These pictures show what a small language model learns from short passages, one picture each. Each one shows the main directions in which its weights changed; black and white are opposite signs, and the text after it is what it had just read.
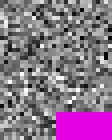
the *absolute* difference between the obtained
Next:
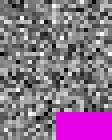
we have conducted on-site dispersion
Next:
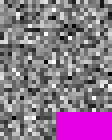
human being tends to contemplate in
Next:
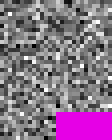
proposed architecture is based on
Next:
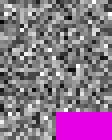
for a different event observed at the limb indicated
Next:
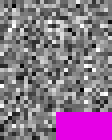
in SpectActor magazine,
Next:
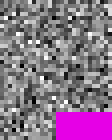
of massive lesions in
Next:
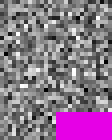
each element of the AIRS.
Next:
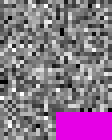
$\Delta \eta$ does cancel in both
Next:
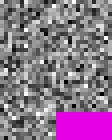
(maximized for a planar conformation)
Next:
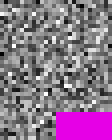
of mined patterns with \flowminer and
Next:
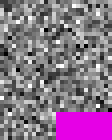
$\a$, so this script will be
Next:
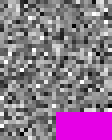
non-monotonic i.e.
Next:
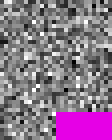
not yet been delivered, its
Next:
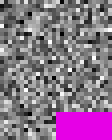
km s$^{-1}$ was accepted,
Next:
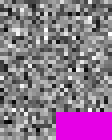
is controlled by equilibrium
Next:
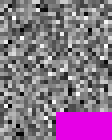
isolated point). \item The spectrum of
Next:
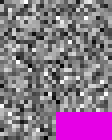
translation process, which is the main feature of the
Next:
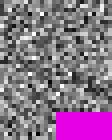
idea of Local Binary
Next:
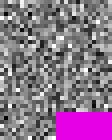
both mesons are similarly suppressed up to
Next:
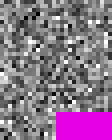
\textit{action}, \textit{romance},
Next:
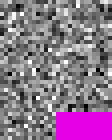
principle because the equal time gap function
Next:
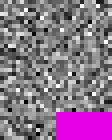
the graph, meaning that a smoother
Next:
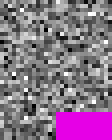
Author contributions N.P., M.M.
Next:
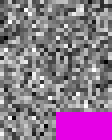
and Benjamin Winkel
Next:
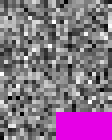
Name- Coffee arabica,
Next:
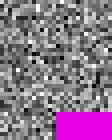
found that the incorporation of graphene
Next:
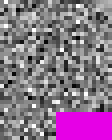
many of which are impractical (see page 2
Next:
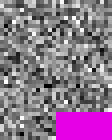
24% at least once in a
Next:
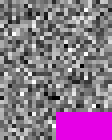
in the leads. The Hamiltonian of
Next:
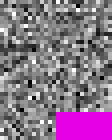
lognormal multiplicity fluctuation
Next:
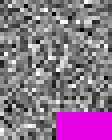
OF C-REACTIVE
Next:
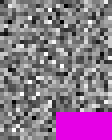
2 illustrates the top 20 features
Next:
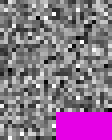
flux values for daytime hours,
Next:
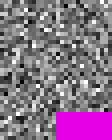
the effect of noise. In the cases other than
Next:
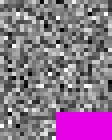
Shrestha S, Pun KD
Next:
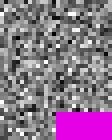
found. ## If an overlapping
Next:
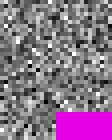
sample studied in this paper have already been
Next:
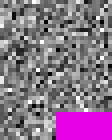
case, an additional time step limitation
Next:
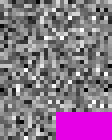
flat state. In this representation, the
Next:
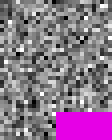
in $mn$ bits(the inputs
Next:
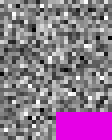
operative risk [4] and lets the
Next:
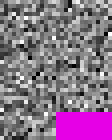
representation for the $A$, $B$ and
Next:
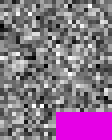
conventional lens, the tilting angle
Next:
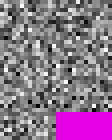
thermal decomposition is too slow
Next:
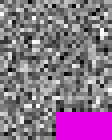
artifacts were often hidden from
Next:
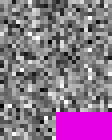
continuous welding process involving heating of
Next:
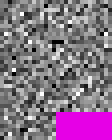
major components. The mode of detection
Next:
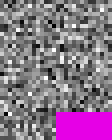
finding strange stars (see,
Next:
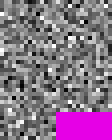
the field couples, with a detuning
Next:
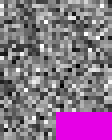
$\fsat=0.2$ models. The
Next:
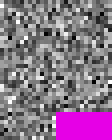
Due to the relaxation, however, the
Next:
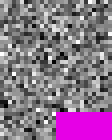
contributing much toward more clear
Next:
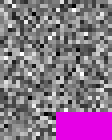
natural extension of our present study is to
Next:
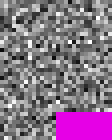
the following condition holds. \[
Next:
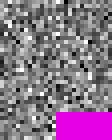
noise process. The autoregressive model
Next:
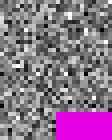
relationship and contribution to remission between the changes
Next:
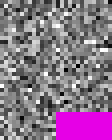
by thick layers of liquid. The
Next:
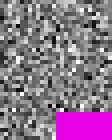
(2012) study “Identification of
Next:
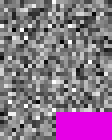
the air transport equipment.
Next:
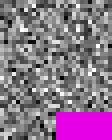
the stationary mean binding affinity
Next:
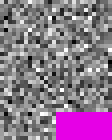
aligned along $\hat{\p}$. Since
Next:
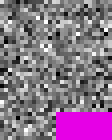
In response to a conversation arising from
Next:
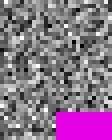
times (not shown), both cutoffs
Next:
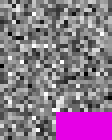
instances, and report where transfer does and does
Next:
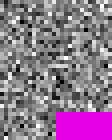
_j \wedge \sigma_k
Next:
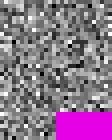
is found to be quite similar to that for the case
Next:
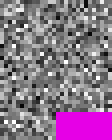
given by the semi-direct product of
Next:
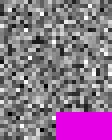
idea of the time needed for the
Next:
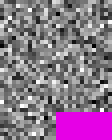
6 Croatia - Good Neutral
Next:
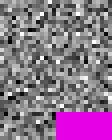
origin on the Rúa of
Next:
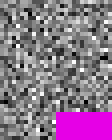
tilt correlates positively with the
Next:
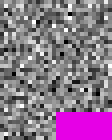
every 7-10 days for treatment.
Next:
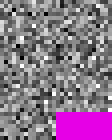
viscosity of $\eta = 1 \cdot
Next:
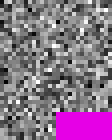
through note taking, audio
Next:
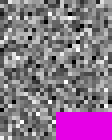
code for the 2D Ising model we
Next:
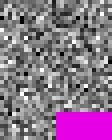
$T(n)$ then the sensor node
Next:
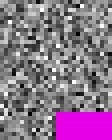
population-size approximation. This is the
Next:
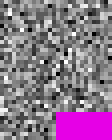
index (N)²⁵ of the individual
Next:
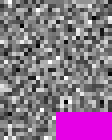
the spinodal points in the cooling process
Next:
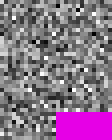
$p_i$ can be calculated on basis
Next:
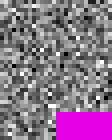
component analysis (PCA) and neural network
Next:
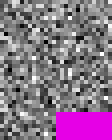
(RMS) delay spread
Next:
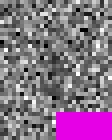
In this study, in plating group mean interval between
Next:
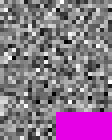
The internal space always has the topology of
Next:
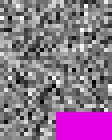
assumed that the agent is able to produce
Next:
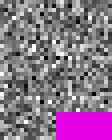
configuration significantly affects the
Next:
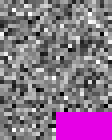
contribute to either charge flips
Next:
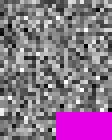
part of multidimensional infrastructural
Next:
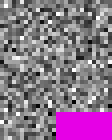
the following equation, \begin{equation}
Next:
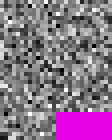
semantic chunking; further
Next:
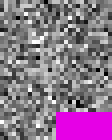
\,, \nonumber \end{eqnarray} where:
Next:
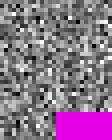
unregistered and unregulated
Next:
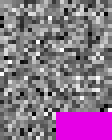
TBM and QLC in addition to
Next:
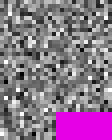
α 2 domain. In addition, the
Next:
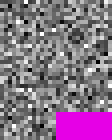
Legality in the Digital Arts and
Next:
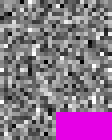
effort. It can be much more difficult
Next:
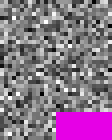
self-protection VNFs and
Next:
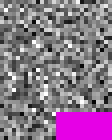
a major food crop. Maize
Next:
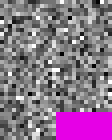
as small as 5% can introduce 5
